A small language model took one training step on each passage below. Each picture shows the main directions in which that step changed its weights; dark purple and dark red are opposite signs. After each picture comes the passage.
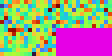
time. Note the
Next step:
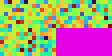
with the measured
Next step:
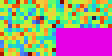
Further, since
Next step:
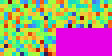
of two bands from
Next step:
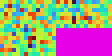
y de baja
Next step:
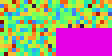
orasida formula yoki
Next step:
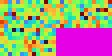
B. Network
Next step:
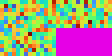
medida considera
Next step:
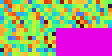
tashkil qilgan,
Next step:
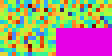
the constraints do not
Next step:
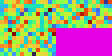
testing scenarios. To
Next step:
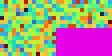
compare initial states generated
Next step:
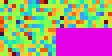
The positions of
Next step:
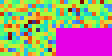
because the clay
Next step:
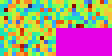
different strategies and are
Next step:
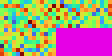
imagem e
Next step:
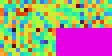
como fundas
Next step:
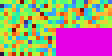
a cloud server
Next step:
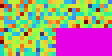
des pratiques
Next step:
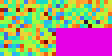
анализ –
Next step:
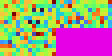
dielectric constant
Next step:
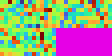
of the box
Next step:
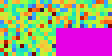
Tajik science
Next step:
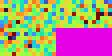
First World
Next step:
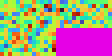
dat van de
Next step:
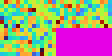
he is currently
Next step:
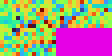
beneficiamento das
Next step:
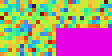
a la Teología
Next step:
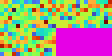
adult heart
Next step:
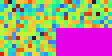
on entanglement induced
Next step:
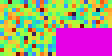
of our policy,
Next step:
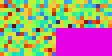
in the number of
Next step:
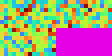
case of isotropic
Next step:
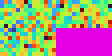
by mean-field
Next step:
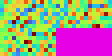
chain story)
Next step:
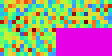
software development and how
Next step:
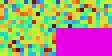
approach to the free
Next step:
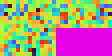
de gestion des
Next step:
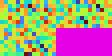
the realization of
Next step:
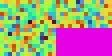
to directly embed
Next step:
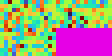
of $\langle
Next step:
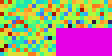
energy limit by a
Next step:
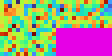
mora da
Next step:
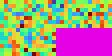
olup elde
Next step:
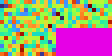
trust and
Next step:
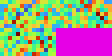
process of the
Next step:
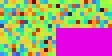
namely the stability of
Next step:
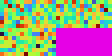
not flip the
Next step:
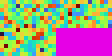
outer error
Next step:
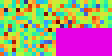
з переліку
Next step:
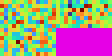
maximum, our maximum
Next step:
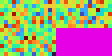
cross sectional areas
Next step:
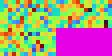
the surface charge
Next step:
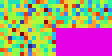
produced the same type
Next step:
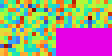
the simple problem considered
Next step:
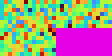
within the strong coupling
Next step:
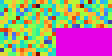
excitation of spin waves
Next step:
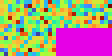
the HST
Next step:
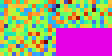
magnetic moments
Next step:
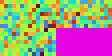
wavelengths of the
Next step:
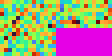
particles $X$
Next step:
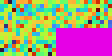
on such method
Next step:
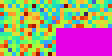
saat ini.
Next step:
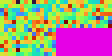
ha establecido
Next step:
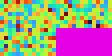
useful in system design
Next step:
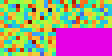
the polariton
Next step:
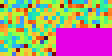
a single global model
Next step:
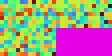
developed for studies of
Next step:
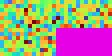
us assume that the
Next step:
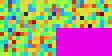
на *pdf*
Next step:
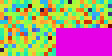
two additional parameters:
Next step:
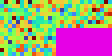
$q$ can
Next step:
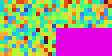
methods. Although
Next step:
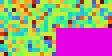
Pro (General
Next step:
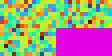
more detail in
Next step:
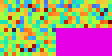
the average temporal
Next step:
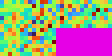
alternatively be written
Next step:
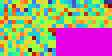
modeling results for each
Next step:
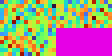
coupling requires. The
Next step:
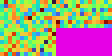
Bank at
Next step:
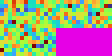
generation and bug
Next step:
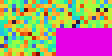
reconstruction and reconstruct
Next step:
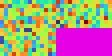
line profiles indicative
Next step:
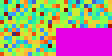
are the same as
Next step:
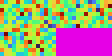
der SME
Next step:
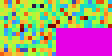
Esses trabalhos
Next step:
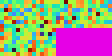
manera mucho más
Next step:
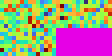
sbottoms of
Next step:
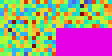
resolution observations from the
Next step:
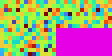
сами и не
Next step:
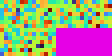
продукта в
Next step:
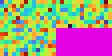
propagation can be obtained
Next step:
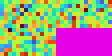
sociales y
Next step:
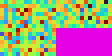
minimum SINR
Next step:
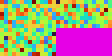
calculating the
